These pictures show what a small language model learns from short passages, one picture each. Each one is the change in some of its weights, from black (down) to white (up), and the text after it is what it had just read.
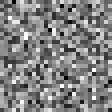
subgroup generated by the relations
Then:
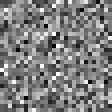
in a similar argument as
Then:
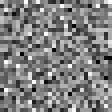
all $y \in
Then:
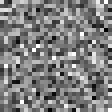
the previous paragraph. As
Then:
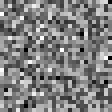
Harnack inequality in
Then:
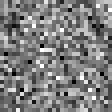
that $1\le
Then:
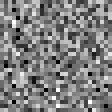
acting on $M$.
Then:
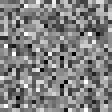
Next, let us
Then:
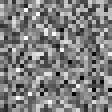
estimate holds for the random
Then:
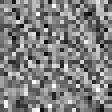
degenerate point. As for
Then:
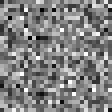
L$, the following conditions
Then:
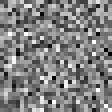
define do {\it
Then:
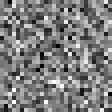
a scaled Newton step
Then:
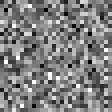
$t$, and we
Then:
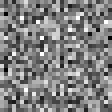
and show how a more
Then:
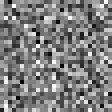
a triangle. Therefore
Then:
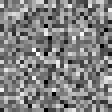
This completes the proof.
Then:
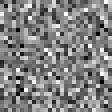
then $H$ is
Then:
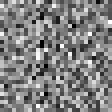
first author thanks the
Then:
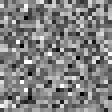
Assume $\varepsilon_n
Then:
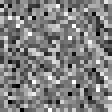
$\Phi$ is
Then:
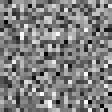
a four dimensional group of
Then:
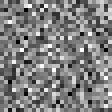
where $i, j
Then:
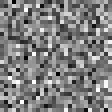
forms $X^2
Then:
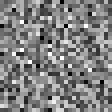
inner product, we obtain
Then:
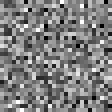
the required inequality follows by
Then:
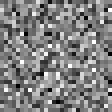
define a stochastic process
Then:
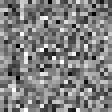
by adding any finite number
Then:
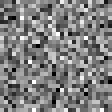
will be conditionally
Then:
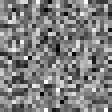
derive the Hessian of
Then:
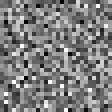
in some basis, a
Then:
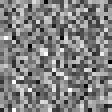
this subsection, we briefly
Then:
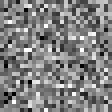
where the first arrow is
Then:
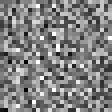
projective resolution with each term
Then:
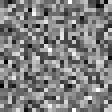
Respect to the
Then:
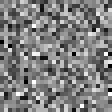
composites assemble
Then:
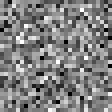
a vertex added in
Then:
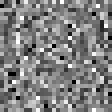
$2$--dimensional subspace
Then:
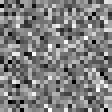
$X$ and
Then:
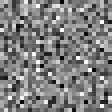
lattice polygons,
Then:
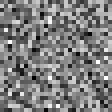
multiple of $a$.
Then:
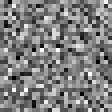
a graph $G$
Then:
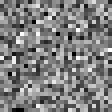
of underlying white noise
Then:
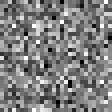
equation and setting up the
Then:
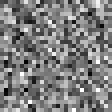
on $A$. For
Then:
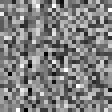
Riemannian foliation which
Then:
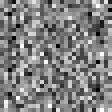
certain quadratic relations. It
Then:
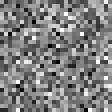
of $F$ which
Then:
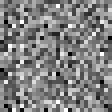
not weakly Morita
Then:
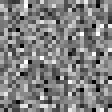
Suppose that $\ci$
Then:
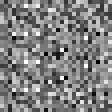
of independent copies of
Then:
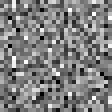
\to 0$ une
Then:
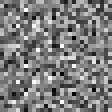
The semi-group is
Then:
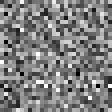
can be confirmed by
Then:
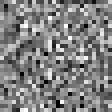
For each oriented edge
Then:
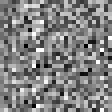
complex geometry of the
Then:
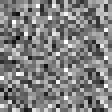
diagrams $D$ and
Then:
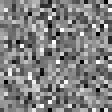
proximal version of
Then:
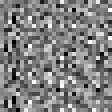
systole is
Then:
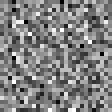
constant, we shall focus
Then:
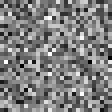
of the distribution network are
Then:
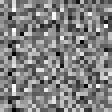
\le \ldots
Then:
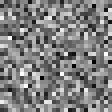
of the iterative
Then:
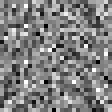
edges. An {\it
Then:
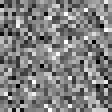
$G$ is the
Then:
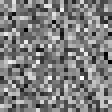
\langle w_0
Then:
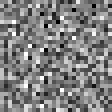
equals the number of
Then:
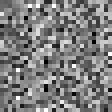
property of the dynamic
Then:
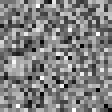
definition of {\sl
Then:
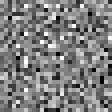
\right).$$ Then we
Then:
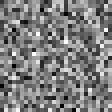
stiffness matrix and
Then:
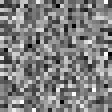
the Duffing
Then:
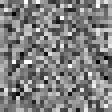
all $n \leq
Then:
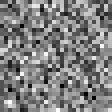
difference between upper and lower
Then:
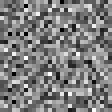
non-zero mean and
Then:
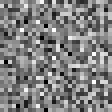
Choose an extension of
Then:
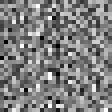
free energy function associated to
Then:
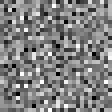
topology in countable infinite
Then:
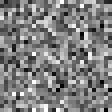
of the paper is as
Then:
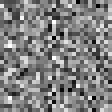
coalgebras. Assume that
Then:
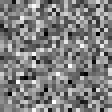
deterministic optimization in the presence
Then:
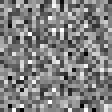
consequence, we determine classes
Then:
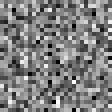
un bouquet
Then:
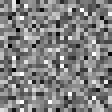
\infty$ pour tout
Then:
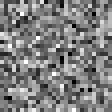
Math. Phys.,
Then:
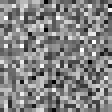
namely a classical limit theorem
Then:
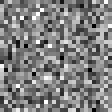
dimension estimate} is a
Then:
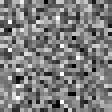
the extended Toda
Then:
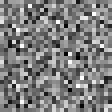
we randomly pick an
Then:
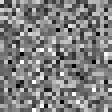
the domain of dependence of
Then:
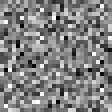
equivalent} (in
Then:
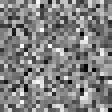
best partitioning method for
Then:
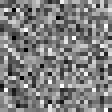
its inverse on an appropriate
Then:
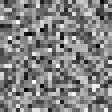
column in the border
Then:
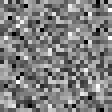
on $\R$. The
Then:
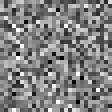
an important role in two
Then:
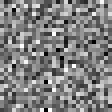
location from one metric
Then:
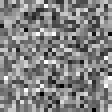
The same argument works for
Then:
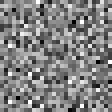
generating set consisting of
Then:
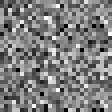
is not bounded from below
